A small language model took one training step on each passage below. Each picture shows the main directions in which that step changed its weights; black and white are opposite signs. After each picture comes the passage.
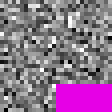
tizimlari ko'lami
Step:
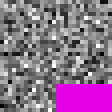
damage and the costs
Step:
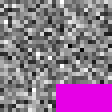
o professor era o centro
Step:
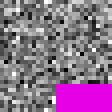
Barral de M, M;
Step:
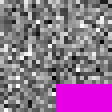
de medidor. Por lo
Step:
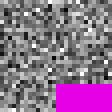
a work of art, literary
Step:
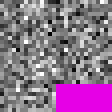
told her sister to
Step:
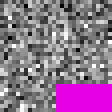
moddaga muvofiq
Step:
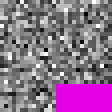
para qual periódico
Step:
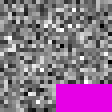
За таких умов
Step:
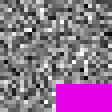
I. **Administração
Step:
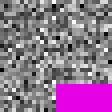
Fator de Incrustação
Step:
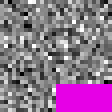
/ Published
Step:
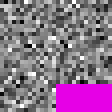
las mujeres obtienen
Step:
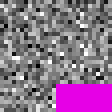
dunyoqarash va
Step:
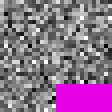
kemudian membuat
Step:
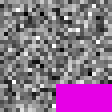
Music University of Madras
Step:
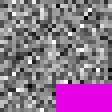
Альтернативный план
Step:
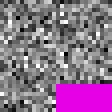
2.028$ and significance
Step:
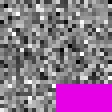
ва оддий калина
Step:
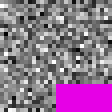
maqomi berilganligining 35
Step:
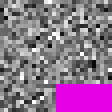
Luusbuebe“ ist im
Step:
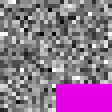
Ochilov Ulugbek
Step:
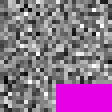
corps of legislatures
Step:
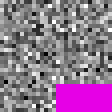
descubiertos sino en
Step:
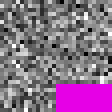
поховання. За
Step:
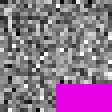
nisbatan yuqoriroq
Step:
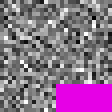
Tabrizga ustunlik
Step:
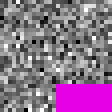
yechilishida davlat
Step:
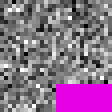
Yazma sürecinden
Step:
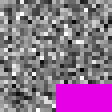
aucun Codacide
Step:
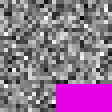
edi. Odamlarning
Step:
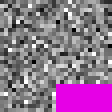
тез жорий қилиш
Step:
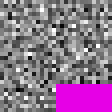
Р.Б. и др.
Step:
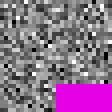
सर्व बी
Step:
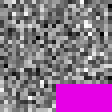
Омонова Умида
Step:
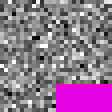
world, neologism,
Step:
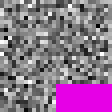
Union Annotation. The
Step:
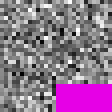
birinchi, ikkinchi
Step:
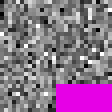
señala.³⁹ La
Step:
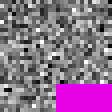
участников, в том
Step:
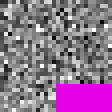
sutka davomida,
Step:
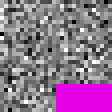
y con el pasar del
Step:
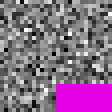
es una parcela: *Las
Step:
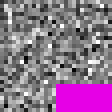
industrializados y la
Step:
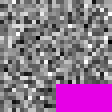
данным сочетанием
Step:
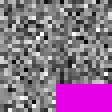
crianças, a
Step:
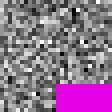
écrite 6 Les
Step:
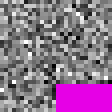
una genealogía del
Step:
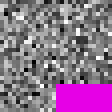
zur Folge hatte.
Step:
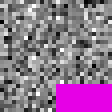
sposób *anima
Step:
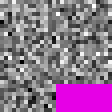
часовой стрелки
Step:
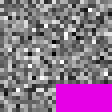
este influențat de
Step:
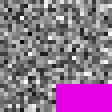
"مهمة المدن
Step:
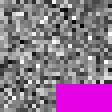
en general; IV -
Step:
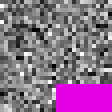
также определению
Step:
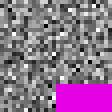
munosabatlarining rivojlanish
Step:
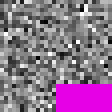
suitable specification of
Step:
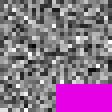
hayotimizni yanada
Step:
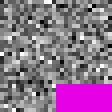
ces technologies, du
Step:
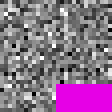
sanoat buyumlari
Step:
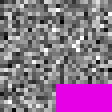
quanto à sua qualidade,
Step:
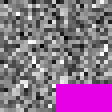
depozit bazasini
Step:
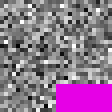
da fisostigmina
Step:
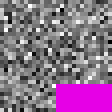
vermits de wet
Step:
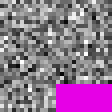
мавзуга доир
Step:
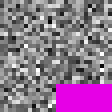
- kasb-hunar
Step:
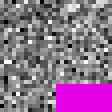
Mazkur mashaqqat
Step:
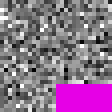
della coscienza viene
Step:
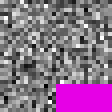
um primeiro momento, o
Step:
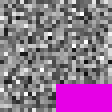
como o verdadeiro homem
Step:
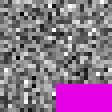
Residual life time
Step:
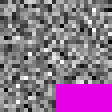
une méthode
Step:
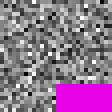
// Историческая и
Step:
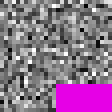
Вахобов Х. В.
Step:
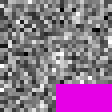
potência mundial, ao
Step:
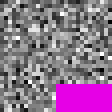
metodni qo'llashda
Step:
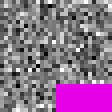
implementare: Il
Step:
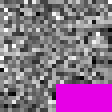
podem ter diferentes origens,
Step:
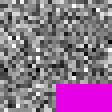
розсуд, в законний
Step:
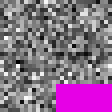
G., Girard D. The
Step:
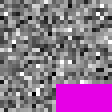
da área, seja por
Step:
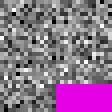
op het niveau,
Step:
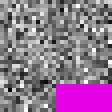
объединяются как
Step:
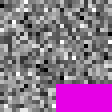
dunyodan butunlay
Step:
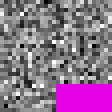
Gestante. Ganho de
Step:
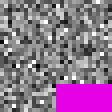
olan Suriyeli
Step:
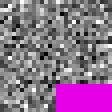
questo orizzonte
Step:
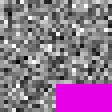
publicado sobre la migración
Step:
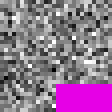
mm mexanik stolli
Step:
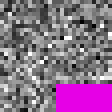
приложении «веб
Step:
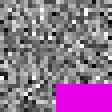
и лингв. фак.
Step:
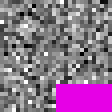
b) En caso contrario,
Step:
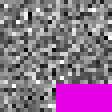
of agricultural profile.
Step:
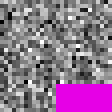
та ін. *Сучасні
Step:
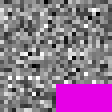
Ética em Pesquisa
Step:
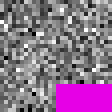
нельзя считать
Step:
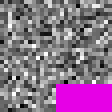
1.8 million m²
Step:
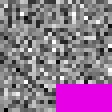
a coesão familiar e
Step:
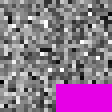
point of view of the
